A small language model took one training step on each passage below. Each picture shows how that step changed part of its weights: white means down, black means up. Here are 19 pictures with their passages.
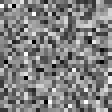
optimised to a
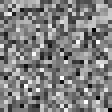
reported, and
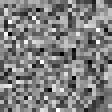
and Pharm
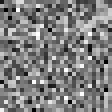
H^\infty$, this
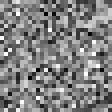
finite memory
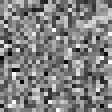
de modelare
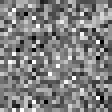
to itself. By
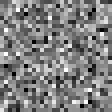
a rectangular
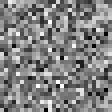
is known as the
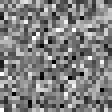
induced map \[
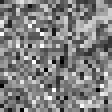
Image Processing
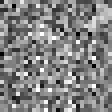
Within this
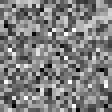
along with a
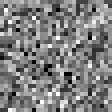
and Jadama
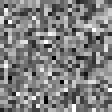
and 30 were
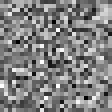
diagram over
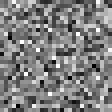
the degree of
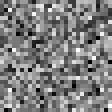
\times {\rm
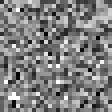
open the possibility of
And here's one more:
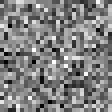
It is easy to
